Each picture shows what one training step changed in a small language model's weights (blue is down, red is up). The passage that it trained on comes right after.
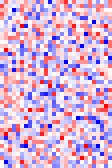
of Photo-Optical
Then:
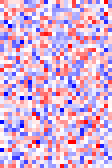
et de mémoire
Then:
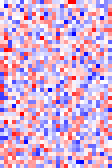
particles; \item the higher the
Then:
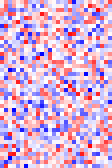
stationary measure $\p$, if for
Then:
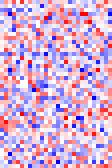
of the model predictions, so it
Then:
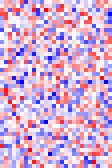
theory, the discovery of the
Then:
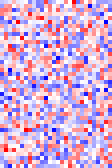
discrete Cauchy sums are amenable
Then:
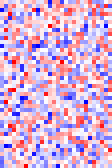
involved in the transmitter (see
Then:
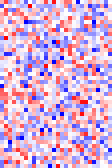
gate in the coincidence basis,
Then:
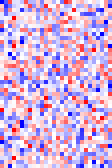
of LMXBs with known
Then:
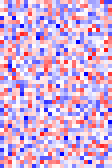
by including one after another. The
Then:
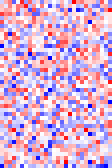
as a function of the temperature shows
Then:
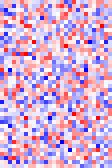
outbursts are found to last
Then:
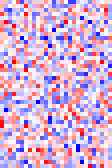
external magnetic field we showed that in
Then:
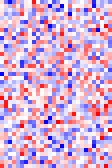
that naturally arises is: How
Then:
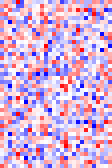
Weyl's fundamental theorem of invariant
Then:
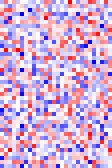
by comparisons with the force
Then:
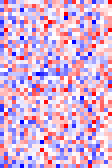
terrains within the region of
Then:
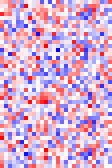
geometry for Neumann's case of
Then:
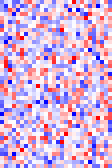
physical degrees of freedom for certain
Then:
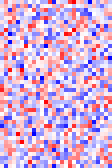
silica. A small temporal
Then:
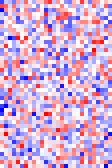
is convenient to express the stored
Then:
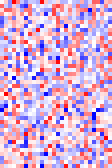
defines a continuous linear operator on
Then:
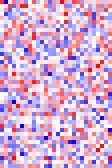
these produce EMRBs with
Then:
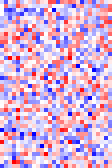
the inflaton may decay and
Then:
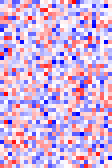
solitons occur rather generically
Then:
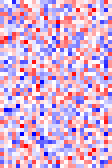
we can choose $R =
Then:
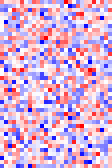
as $\ln \epsilon$, as
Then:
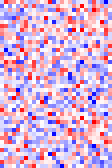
Theorem \ref{one-dimensional
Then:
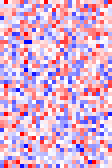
overestimate the topological
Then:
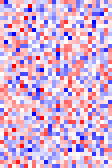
$L$ of the storage
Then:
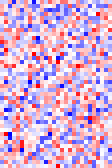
set to twice the maximum
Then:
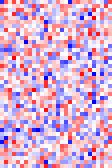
hazes weaken the molecular
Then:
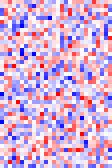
something, but most of them
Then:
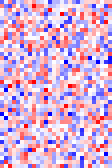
for JUNO:
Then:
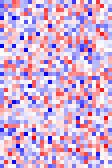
whether a compression principle exists that
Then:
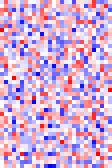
particle framework and for stationary distributions,
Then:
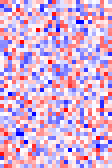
coefficients up to the lowest order for
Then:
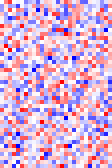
\subset \mathbb{R}$
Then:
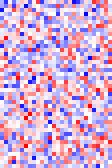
can arrive at (in
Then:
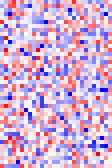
length $n+1$, then
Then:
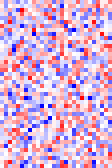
the spectra; exceptions include
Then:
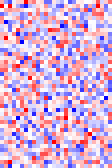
the e-print version of a
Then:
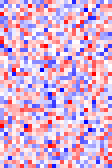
M.~Verzetti for
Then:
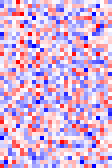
angle dependences of the cross sections
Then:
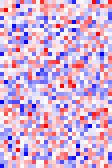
arbitrary: any constant factor may be
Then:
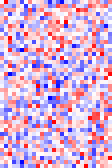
function. Obviously,
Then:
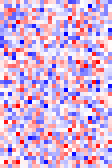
of fluxional strain
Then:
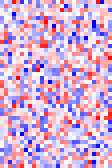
and varieties for infinitely generated
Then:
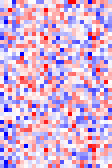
Intelligent Transportation
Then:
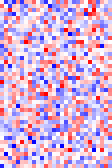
axis $\hat A$ is:
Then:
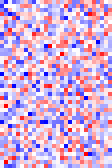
how these changes are expected to influence
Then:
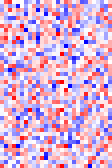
\subset \G$$ the expression
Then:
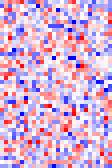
be \emph{half} of
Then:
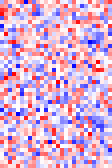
by the Gruppo
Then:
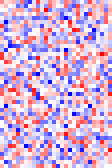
terms of the series are positive
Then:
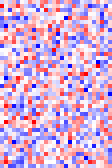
hold a token to burn
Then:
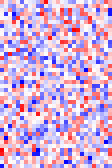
will decrease, and the electrons have
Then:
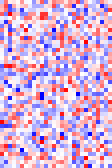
adopted additive notation for words in
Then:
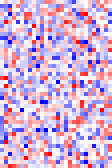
contact superalgebras, respectively. That
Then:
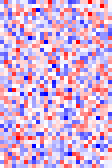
I find exactly in Liu
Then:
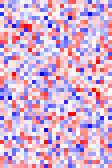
the Accumulator Network
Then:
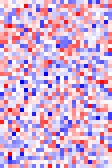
the base point. For a regular
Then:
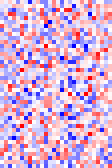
for $\varepsilon_{\cg } =
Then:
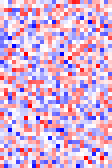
it reaches $n$. Let
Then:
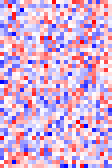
these commonly used heuristics
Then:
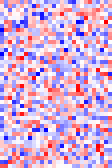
temperatures larger than about 5 K,
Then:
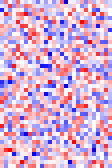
is well explored: the curvature
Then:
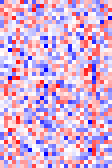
local questions the perturbative analysis of
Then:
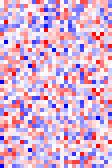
between the IM and the SM
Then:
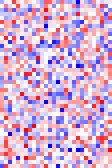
only point of the whole proof where
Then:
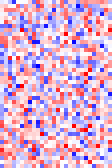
of the stellar flux during the
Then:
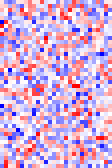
are isomorphic to the deformation space of
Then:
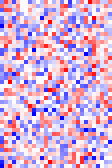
pyramid over a
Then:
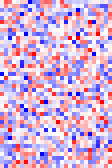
that two sets of linear orders which
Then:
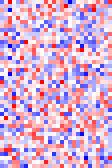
%Corrupted image
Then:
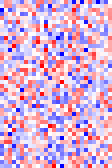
Moreover, statement~(iii) implies
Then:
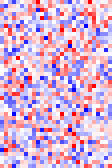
F}_{ij} \equiv
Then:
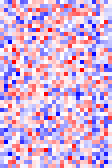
semialgebraic Lebesgue
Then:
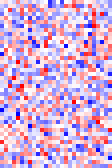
and 50% power) followed by
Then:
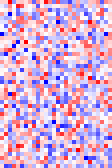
a Fourier transform of each field with
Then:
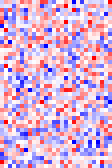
conjecture. \proclaim{Conjecture
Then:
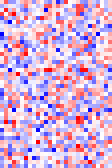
large penetration depth, but
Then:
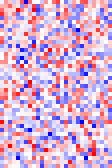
the quantum projective space is the coordinate
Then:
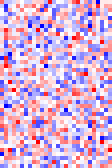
time-reversal symmetry the distribution
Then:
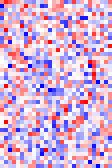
nonlinear nonequilibrium regime.
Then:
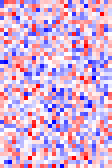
Throughout this proof, we
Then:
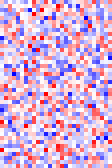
\] Using this expression we compute \[
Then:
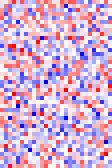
of $2n$ equations in
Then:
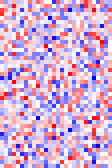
we are in front of
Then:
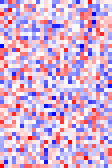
and load actuals used in
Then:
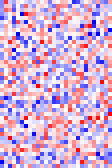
vertex colourings of a
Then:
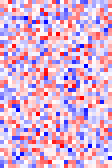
us rewrite $\gamma_k
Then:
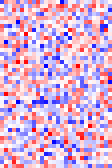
configuration $P$ is depicted in
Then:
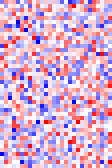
and cross the line $CD$
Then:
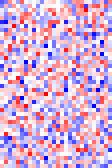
of centrally symmetric sets.
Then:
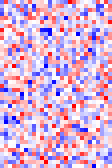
ion density profiles in 0.1
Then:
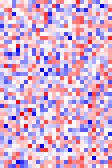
linear subspaces of $X$ and
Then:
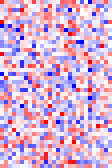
that $\max_{k}
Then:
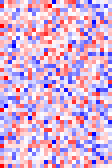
to divide the video
